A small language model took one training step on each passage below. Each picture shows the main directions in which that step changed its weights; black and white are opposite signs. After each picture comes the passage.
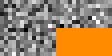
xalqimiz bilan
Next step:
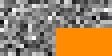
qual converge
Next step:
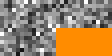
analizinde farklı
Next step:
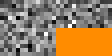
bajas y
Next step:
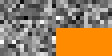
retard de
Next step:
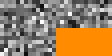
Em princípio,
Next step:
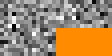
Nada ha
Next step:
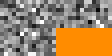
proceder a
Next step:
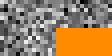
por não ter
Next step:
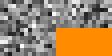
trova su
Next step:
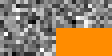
alcanzando en
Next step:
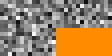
con la comunidad
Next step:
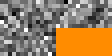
de experiências que
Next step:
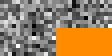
la moyenne de
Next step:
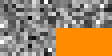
caminho mais
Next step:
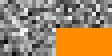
disciplinar da
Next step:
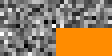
tomon harakat qilib
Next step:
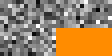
such as the
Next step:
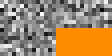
ales dacă
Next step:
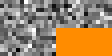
zich ook
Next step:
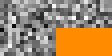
Rapport sur
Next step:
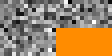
перевод был
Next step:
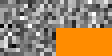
розробці нових
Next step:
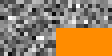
grande salão de
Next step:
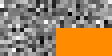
– XX asr
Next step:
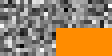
primeru indeks
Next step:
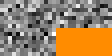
à educação é um
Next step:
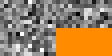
eng muhim pedagogik
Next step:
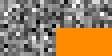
Ustawa z
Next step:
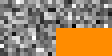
the introduction of
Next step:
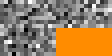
milliy mustaqil davlat
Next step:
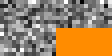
yer yuzidagi
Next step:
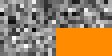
the foundation
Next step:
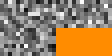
caso estava
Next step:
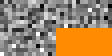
ravishda foydalanish,
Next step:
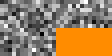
de la definición
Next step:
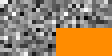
a, no
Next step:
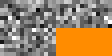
del segundo número que
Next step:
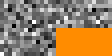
em si ou com
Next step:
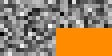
aholi real
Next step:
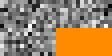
casos. 4.
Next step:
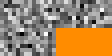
Amengual y
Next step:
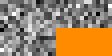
de odio o
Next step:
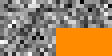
cette expérience
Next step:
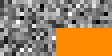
на тему
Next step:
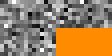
inutile pour
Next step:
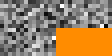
romlar hamda
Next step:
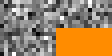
Thema eine
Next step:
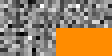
билан берилган
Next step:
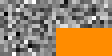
primária em
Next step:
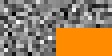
as quais está a
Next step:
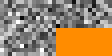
one country,
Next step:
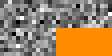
вопросу показал
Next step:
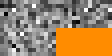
wadah yang
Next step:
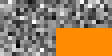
строфа и
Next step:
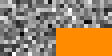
atención es que una
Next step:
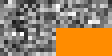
только интересная
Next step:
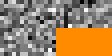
qualquer momento”.
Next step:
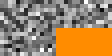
caso de estudio con
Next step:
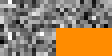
kasaba ve
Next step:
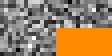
qabul qilish),
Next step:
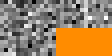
uzatish mumkin
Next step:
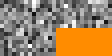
dengan baik.
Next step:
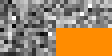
Alba et
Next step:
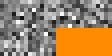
війни в
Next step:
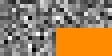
citar alguns
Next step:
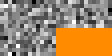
sohada maqsadli
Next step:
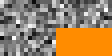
etnik munosabatlar
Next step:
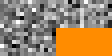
в свою
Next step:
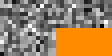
qilish, sport
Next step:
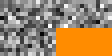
formatura para
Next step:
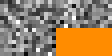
representado por los
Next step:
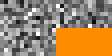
aniqlab olish
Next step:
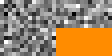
yang menarik
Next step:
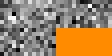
O Plano Nacional
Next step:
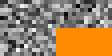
y con paso
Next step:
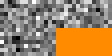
serta pihak
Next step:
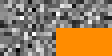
наука в России
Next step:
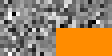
Imaging and
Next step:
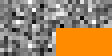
в том числе
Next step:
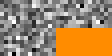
la Sioniada
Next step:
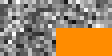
Cette approche
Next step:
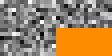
of the population of
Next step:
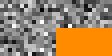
ou a família
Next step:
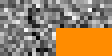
el fin de
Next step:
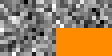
de fiabilidad de
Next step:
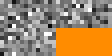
le marché
